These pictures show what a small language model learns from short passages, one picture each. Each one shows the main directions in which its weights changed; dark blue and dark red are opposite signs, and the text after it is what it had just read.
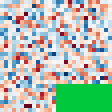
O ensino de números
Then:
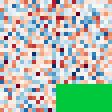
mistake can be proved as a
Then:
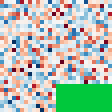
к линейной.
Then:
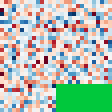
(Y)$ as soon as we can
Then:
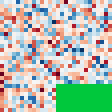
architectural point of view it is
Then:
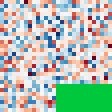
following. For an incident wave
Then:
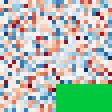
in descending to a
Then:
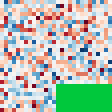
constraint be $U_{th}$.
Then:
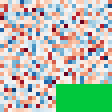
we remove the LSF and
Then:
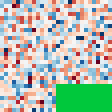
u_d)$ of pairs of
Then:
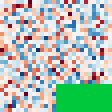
E}$ is the electric potential energy in
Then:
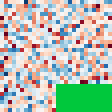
tushadi. Til
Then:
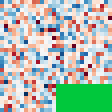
ancilostomose ou
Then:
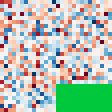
solution $\varphi_{ij}\in {\rm
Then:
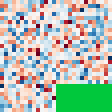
now introduce the second main ingredient
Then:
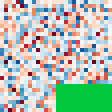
significant increase in system complexity
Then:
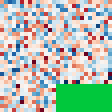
renormalization of the electronic velocity
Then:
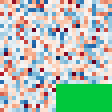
gradient of $\rho$,
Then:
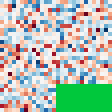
a Milne particle and a
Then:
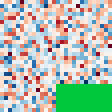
we can state that the cardinality
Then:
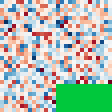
De par son histoire et sa
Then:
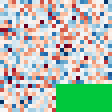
extremization problems, under weaker conditions
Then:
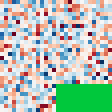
of the prior-data conflict
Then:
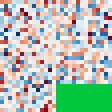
mode exhibits diffusive
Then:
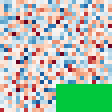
20% no interior da estufa
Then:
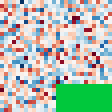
general conclusion. In the case
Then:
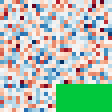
need more high-quality data to
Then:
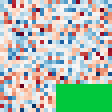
temperature magnetization suppressed at
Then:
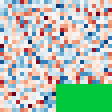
the Gauss linking integral
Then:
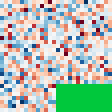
the Markov order required by positive stochastic
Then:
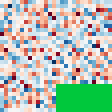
entreprises cotées de
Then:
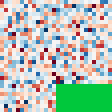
Further increase of $\lambda$
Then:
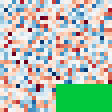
it takes more scans to obtain
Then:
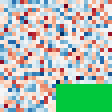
the normalized difference $$\zeta_T
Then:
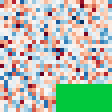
relation between the Cartan and
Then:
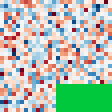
medicine), создания
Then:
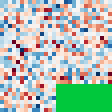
both models employ an idealized
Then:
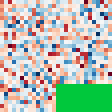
de pequeno porte
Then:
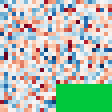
M.Z., Sulaymanova
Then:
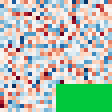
this case, the resulting width is clearly
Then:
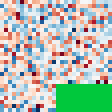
среду. Важность
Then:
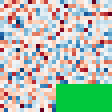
\xbb.$ \xDH
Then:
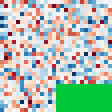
Zhang. His research
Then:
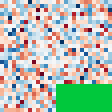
contributes a $-x$ since the last
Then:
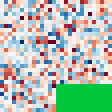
\begin{align} \partial_t
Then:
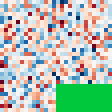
decir, el uso
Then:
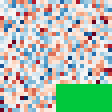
$K$-factor. \item
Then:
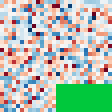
voor een andere
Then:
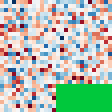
morphism of smooth algebraic stacks
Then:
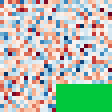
atoms simply heat up due to
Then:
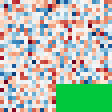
from a very simple voting
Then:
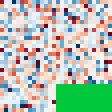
other parameters than $H_0$, as
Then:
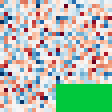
sistemáticamente; el
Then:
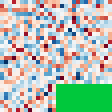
our case, the terminal node parameters
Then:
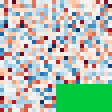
of $m$ into odd parts
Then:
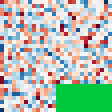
eliminate $k$ dependence of
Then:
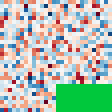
claim that, if the paths
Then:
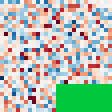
is a recolouring sequence of length
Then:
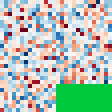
contact mechanics emphasize the
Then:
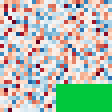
en las ideas: la generación de
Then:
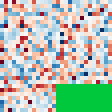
of $B_3$ and
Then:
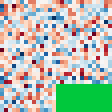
is called a $z^*$-solution
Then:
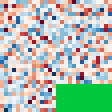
com a execução de seus
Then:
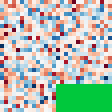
each $P_k$ can be
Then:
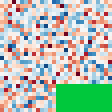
discusses the experience of using
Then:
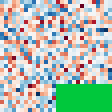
light speed. | | | (This
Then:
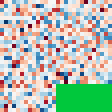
nutqlarida masal
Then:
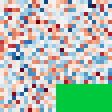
a service of LIGO
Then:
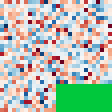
et d'apprendre à
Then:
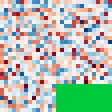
after the functional differentiations. The
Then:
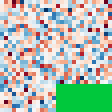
points of speed at $s =
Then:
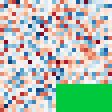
I.4B at any number of
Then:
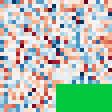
its structural and dynamical stability
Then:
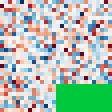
MILLIY KIYIM
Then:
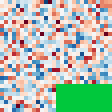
and hence the convexity of
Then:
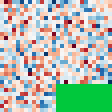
distinction between ON and
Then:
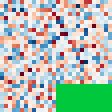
generated by a given set of ordered
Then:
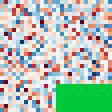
de enige concrete
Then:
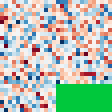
ist, literarische
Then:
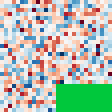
the pairwise draw rates for the
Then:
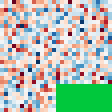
of the external forces such as
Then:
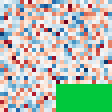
discussed above we find that the regularization
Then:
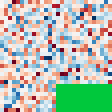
the dust particles acquires a
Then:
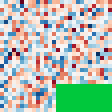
as no Debye-Waller
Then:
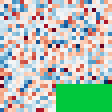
that in both the blocking and the
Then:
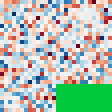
container. \vskip 6pt
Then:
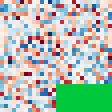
о высоком уровне
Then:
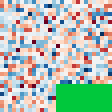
\begin{abstract} We present a
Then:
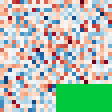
the temporal dependence of the signal after
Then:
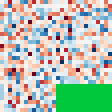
a critical temperature for this endpoint
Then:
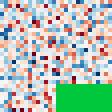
autres couvraient le
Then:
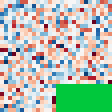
is two orders of magnitude larger
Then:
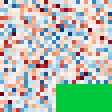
Respublikasi davlat
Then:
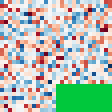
define o estado atual das
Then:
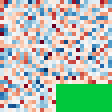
are measured with 40 nsec accuracy;
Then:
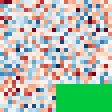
clinical hospital
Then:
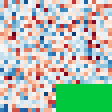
N. Erol Olcay,
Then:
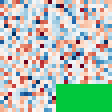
13 | Jonathan
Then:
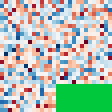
a positive trace-class operator (see
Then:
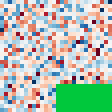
musicoterapia se
